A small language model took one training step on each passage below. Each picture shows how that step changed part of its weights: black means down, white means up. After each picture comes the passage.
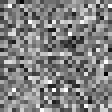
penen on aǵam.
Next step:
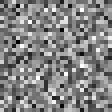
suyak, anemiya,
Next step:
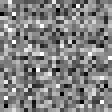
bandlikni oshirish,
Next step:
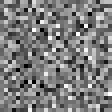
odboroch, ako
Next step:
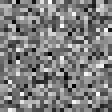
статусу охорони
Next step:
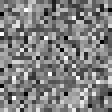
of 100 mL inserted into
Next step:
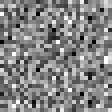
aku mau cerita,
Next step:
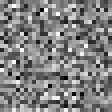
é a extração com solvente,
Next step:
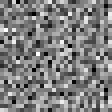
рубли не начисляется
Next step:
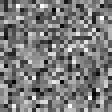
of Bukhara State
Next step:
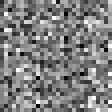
milliy mentalitetining
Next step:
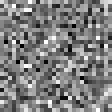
par quatre journaux
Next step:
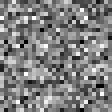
Шарқнинг буюк
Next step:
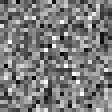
обеспечивала бы
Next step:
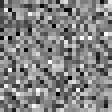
bersedia mengikuti
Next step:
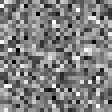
huquqiy kafolatlar
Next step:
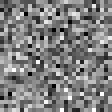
de diversis generibus* :
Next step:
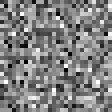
O neizmennosti vida
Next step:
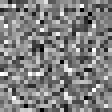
bastante utilizados pelos
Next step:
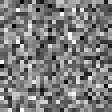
mejorar el pronóstico de
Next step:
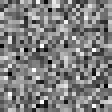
como un medio efectivo para
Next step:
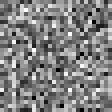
–ue, ich, davidan –
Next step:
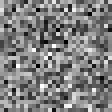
başarılı olduğuna
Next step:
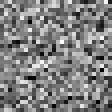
3. Підтримувати
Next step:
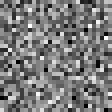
comme « une catégorie
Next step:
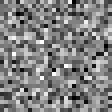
a positive influence on the
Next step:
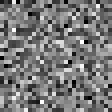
як спільного простору для
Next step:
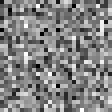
mumkin bo'ladi: -
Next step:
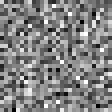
a qualidade. Os resultados
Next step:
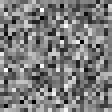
SANTOS, Leandro
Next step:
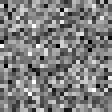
freshwater turtles: a
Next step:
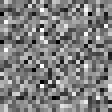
Rossiyasiga qarshi
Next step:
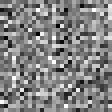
Shu bois, talabalarda
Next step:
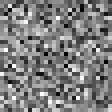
All of these sources are
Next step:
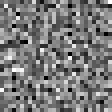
iborat. Tayanch
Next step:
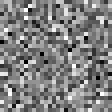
enquadramentos formais
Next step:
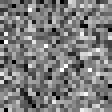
of Power: Memory and
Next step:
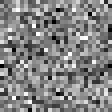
gambaran kinerja
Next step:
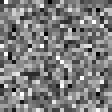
нормативних та фактичних
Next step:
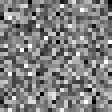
fortalecer a imagem da
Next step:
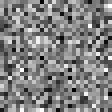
se perpetúa en la
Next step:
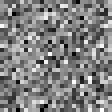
d'examen ne soient
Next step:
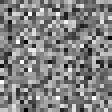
Version (Reprint,
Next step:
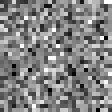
сприяти прихильності до
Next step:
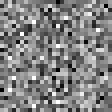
ilçe sınırları
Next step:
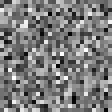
Malgré des différences
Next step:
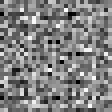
O'zbekistonda oliy ta'lim
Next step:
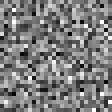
– Соревновательный
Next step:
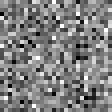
ichida 90% CO₂
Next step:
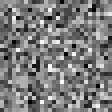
причин недостатнього
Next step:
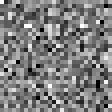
constituie cea mai
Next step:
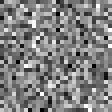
Buni esa ilohiyot
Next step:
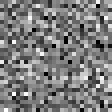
qo‘llanilgan. U real
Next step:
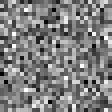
penelitian ini adalah
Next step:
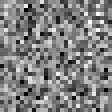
Mittwoch 20.5.
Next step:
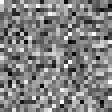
et n'a pas à être
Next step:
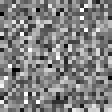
o'rni haqida.
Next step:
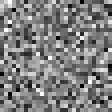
deganda kurashchining
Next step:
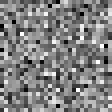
asos bo'ldi. Zomin
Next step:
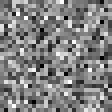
y promueve la construcción
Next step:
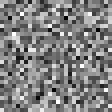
un mayor tono de rojo
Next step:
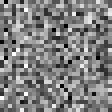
todos deberíamos ceder
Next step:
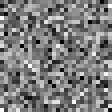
Coletivo de Preservação de
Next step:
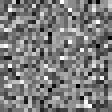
является важнейшим
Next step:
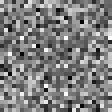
toda área do direito. O
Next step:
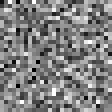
porosidades contidas na
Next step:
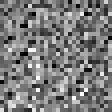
PENELITIAN Adapun
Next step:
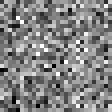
diqqatini tajriba
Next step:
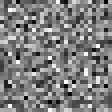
киради. Булар
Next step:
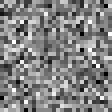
ustida ishlashi, sonlarni
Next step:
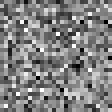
investigate and analyze the
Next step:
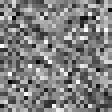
la production vivrière et
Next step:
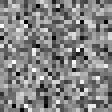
tiga fitur warna yang
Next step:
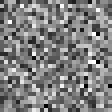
kamaytirishga imkon
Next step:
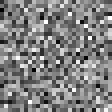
kodeksida nazarda
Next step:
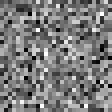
і в часи повоєнної
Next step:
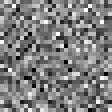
elementos que están interviniendo
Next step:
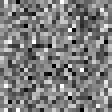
«принципы права
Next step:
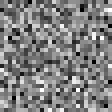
singari eng qadimgi
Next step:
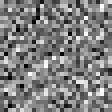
яъни шакарларни
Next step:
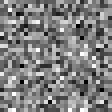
importante favorecida por la
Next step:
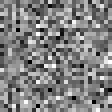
für bestimmte Zeit der
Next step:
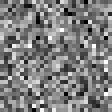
señala que son cargos de
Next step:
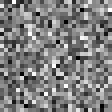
uma ordem econômica
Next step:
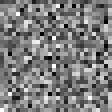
va to'lov intizomi
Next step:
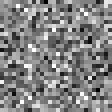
давление на Британию
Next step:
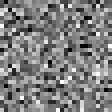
las concentraciones pone en
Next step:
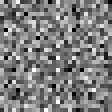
человека / С. Н.
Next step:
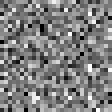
relazioni, e in una parte
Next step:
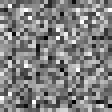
tiempo final previsto.
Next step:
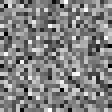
sosial memberikan informasi
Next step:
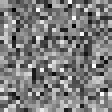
5 vaqt birligiga mos;
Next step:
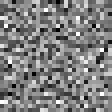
жизненной ситуации;
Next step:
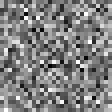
Bronze e novamente
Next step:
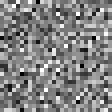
e de acesso livre.
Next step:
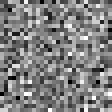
Uber [Hall, Kueger
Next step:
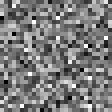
под ред. Т.В.
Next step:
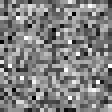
areas generally less than
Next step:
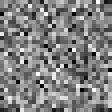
qarshi Afg'oniston
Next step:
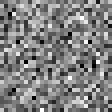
Dasar Swasta Kota
